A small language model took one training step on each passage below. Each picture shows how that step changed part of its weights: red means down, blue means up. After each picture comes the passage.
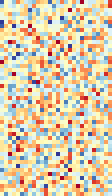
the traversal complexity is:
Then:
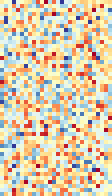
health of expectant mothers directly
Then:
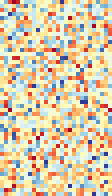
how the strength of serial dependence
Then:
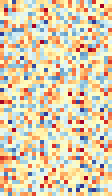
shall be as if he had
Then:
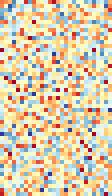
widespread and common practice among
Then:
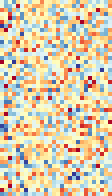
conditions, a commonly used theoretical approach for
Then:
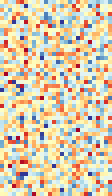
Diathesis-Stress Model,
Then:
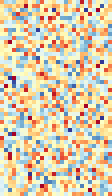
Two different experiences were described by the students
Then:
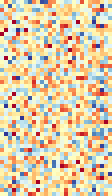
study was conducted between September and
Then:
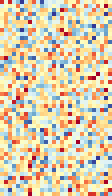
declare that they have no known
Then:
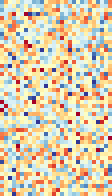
temple. Most of the participants
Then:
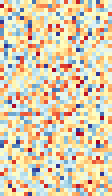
Brossel, Sorbonne
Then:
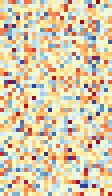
expected to eat from broken
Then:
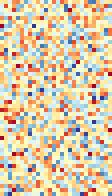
is: **How are NbS
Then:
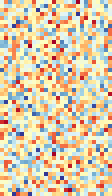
will allow it to receive the replication
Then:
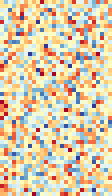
process. Fig.4: Governance
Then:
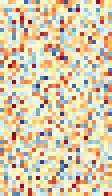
Beycioglu [3]
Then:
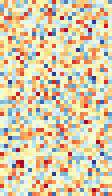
a pale head capsule,
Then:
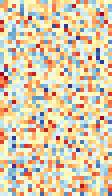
the structure. When the applied stress gets
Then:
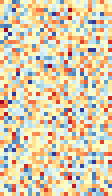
site becomes the process. Its present
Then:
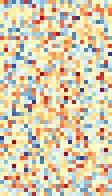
communities emerged during British
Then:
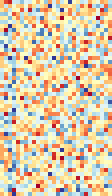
articles revealed the positive indication of the
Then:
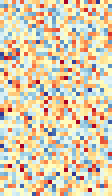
temporal, symbolic, and
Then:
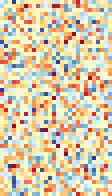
profile, and grades in 288 students
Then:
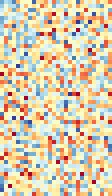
If hard metal is used for this
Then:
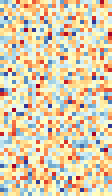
hold *provided*
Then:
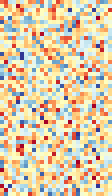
Sensitize 5. A series of
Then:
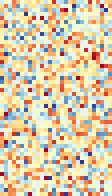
studied so far are mostly derived from
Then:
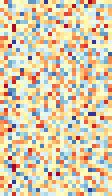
procedure", where while it is being
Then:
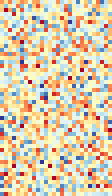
as Category costing method,
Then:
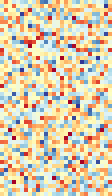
firefly; - determination of
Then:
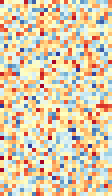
to one as long as feasibility is
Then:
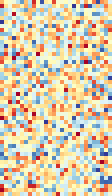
of potassium hydroxide taken.
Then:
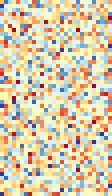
implemented non-pharmaceutical
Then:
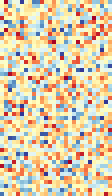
The potential was then allowed to decay
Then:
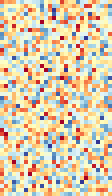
metres above sea level. produced in
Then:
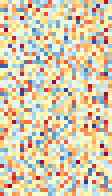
BY FAN NOLI**
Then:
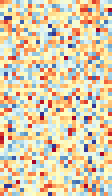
violet to their inactive
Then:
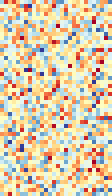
Refused 4 Don't know
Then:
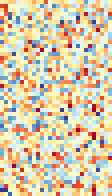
of heat capacities below 80
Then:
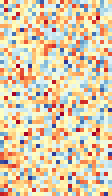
that encourage pair programming While progress
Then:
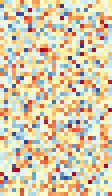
provides a therapeutic effect in
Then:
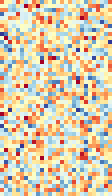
about the differences between metrics, and one
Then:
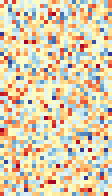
where that service can be accessed.
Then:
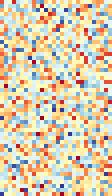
performed and now came with local
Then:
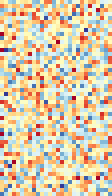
two components: the OGS
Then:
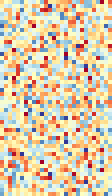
privileged status as a
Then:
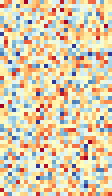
and around the historic centre and
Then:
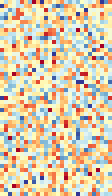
maize, followed by wheat and
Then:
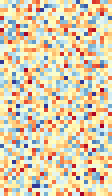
greater than the amount of raw ore
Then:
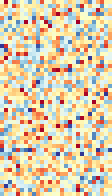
Fig. 3 Laboratory methods to extract
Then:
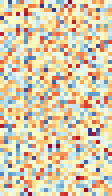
(1995), suggesting an
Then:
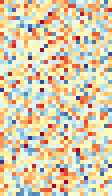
consists in the fact that with the
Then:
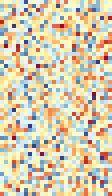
B. The *iglos*
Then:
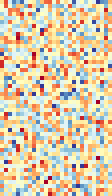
Road Safety integrates the
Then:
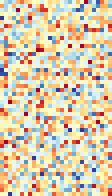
for antimicrobial activity against five
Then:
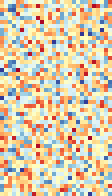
of the model, which is essential for the
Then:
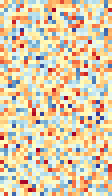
fascia graft in the patients
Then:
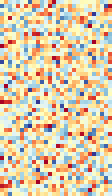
is really important because it makes materials more
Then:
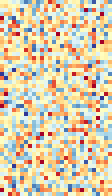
No. Name of the Test
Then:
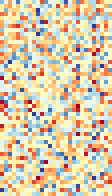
century^{2–4}. More
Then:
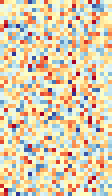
\langle e_j +
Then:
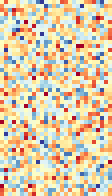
driving air quality».
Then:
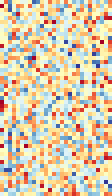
which they are using. The first model is
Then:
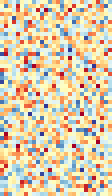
biggridmap}\}$ end
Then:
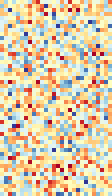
day of noise exposure (day
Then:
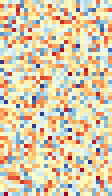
of technology increases each passing day.
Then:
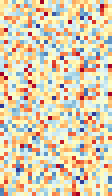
temperatures. At these high temperatures,
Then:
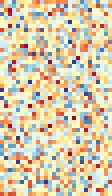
of prostate cancer is closely
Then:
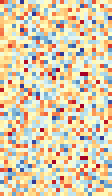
not be sufficient for the construction of meaning
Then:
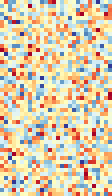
were set at 4°C. The
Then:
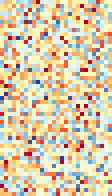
paths. Multi-step approaches
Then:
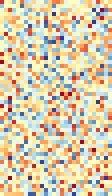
Adjusted R Square
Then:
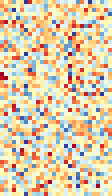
infarct. Methods: The
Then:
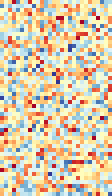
disposing of the outliers.
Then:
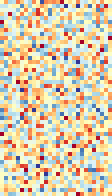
speed slower, faster,
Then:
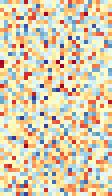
slogans against gender-based
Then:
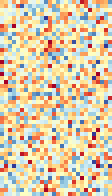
in case of Bangladesh and
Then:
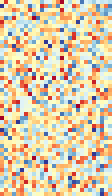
decision making, people tend to gather
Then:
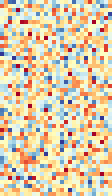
remarkable scarce (Van
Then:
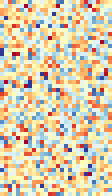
Punishment Mean Interpretation
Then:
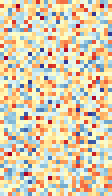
Thus, the human body emits
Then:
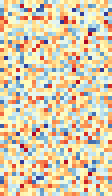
parameter acquisition. During each
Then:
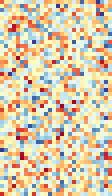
Picture 3. Works of group
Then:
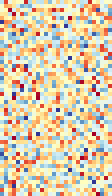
of the field recommender system [23]
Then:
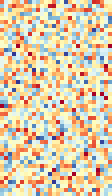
= 8192$. With consideration of
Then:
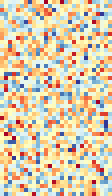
Structure Subjected to Strong
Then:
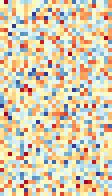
has never been tested for its
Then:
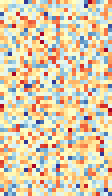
model of the study and its R
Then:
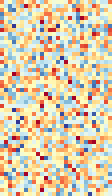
in the most extreme cases, losses
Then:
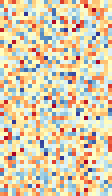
manual mark-up of errors
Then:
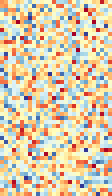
performed on a DuPont
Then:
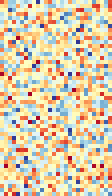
the text modified before the writing or
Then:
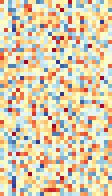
the number of studies in the dataset was not
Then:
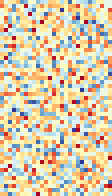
is recommended in shock not responsive
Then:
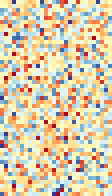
for safe domestic use and
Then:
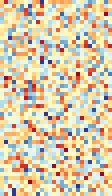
teachers of mathematics confer
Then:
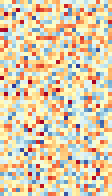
skinfold caliper (make
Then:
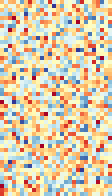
improvement. Problems related to the
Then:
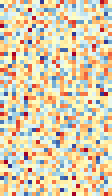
out, followed by Yema de
